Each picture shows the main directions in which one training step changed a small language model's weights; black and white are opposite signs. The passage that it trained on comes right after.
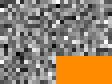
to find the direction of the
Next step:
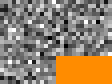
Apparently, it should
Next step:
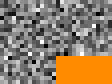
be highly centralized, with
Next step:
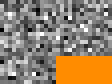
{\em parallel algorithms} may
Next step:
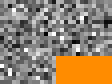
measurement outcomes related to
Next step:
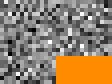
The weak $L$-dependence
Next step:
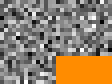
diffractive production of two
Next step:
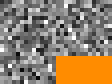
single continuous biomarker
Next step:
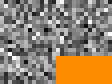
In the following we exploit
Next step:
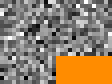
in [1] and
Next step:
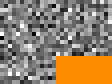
from 100~MeV to
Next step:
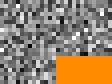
This implies the depth of the
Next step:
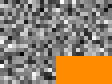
We then show how each of
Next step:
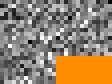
merging of lower-mass
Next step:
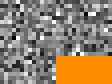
If no such request can
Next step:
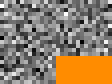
also tries to start processing
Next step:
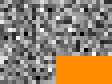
moved forward. This
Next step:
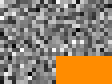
orec will contain the current
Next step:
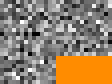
framework. This paper is
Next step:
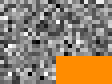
formation and an opportunity
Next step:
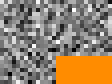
the galaxy is given as a
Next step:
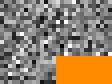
Latter on we will see
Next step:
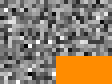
difference, when compared to the
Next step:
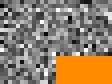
previously oscillatory decreases and
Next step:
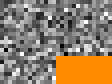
several well-motivated
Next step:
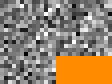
ongoing and major concern of
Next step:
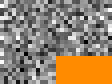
consistent solution of the mass equation
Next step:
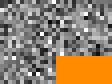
to the solid line ones,
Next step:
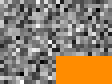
the smooth component also recovered
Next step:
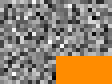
\leq y \leq h
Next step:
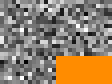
Foursquare (physical
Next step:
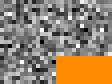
{\it generic} and the
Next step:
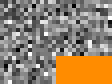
type of islands is the
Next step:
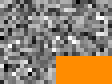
of both the localization measures
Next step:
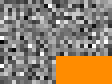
\subsection{The stratification
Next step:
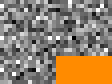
measured polarization spectrum is very different
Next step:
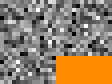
reconstructing stable or
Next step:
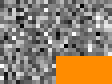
1 shows the distribution of momenta
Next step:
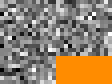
Fermi liquid state appears from the
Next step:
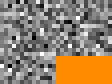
is not easy to obtain
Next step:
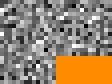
larger than 1 in a density
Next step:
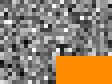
where the electron density exceeded
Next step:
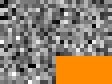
consistent with rotation at ${\rm
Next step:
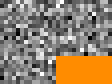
of state. In what
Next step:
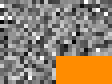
hence a more fundamental assumption;
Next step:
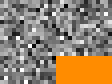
naturally understood within the framework of
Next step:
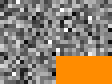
state if the two wires
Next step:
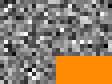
structure of social enterprises
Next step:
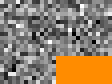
can be expressed as (the
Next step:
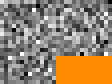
curve, and (iii)
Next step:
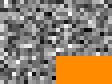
supporting fine-grained
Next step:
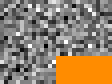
constraints on allowed physical processes that
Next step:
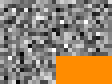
smallness of the cosmological constant
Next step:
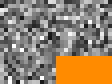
even in the most tightly
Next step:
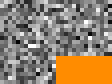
of ultra-low noise
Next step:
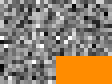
the added information available in the
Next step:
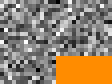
groups of names that are
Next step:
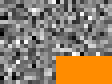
confidence measure method that can improve
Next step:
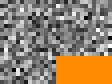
obtained as the sum of the
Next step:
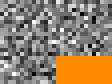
Coulomb potential become negligible.
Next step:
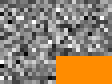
leading order solutions in the form
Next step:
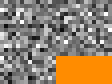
well as to an anomalously
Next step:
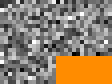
to combine the analytic
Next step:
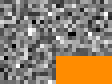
stable penetrating
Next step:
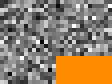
very rapid changes of the transmission
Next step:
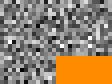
A}. The eigenvalues of
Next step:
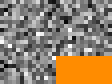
through the interface they retain
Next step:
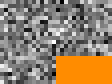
partial cancellation of the
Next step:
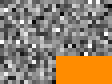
mean overhead, \ie
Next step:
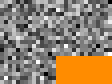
of which 11 spectra have been
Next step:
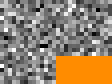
be directly applied to a
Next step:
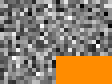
$r$-range. In
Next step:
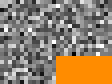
to space and time an absolute
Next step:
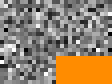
an external potential which couples
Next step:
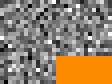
down electrons respectively, and
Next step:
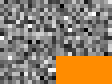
In section~2 we set
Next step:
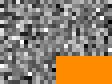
also demonstrate that the topology
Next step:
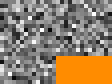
use a dynamic execution
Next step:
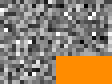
in source detection, possibly
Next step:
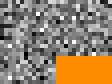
with a variety of shapes
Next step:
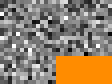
isospin structure in our
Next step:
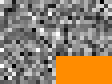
SVM. High degrees
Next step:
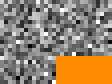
the SI array without
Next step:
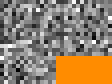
our earlier studies, the new
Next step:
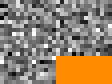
then the CMS measurement alone
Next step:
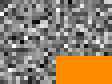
scalar and gaugino masses
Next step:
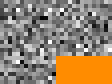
proposed by Yin ${
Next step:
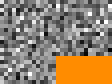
which is considerably more
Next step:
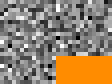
vacuum layers were set to
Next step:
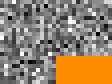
(This fact follows from
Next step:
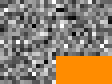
if they are asymptotically linear:
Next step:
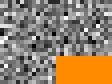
with an increment of
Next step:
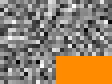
University, Gwangju
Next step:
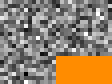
full fine-tuning and
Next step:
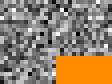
transmission rate of the communication
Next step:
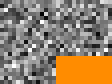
way. After some transformations using
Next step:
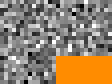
in our subsequent analysis.
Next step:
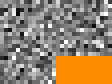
as $\Sigma^-$ and
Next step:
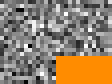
i \lambda_i\,
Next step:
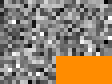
among the hot-pressed
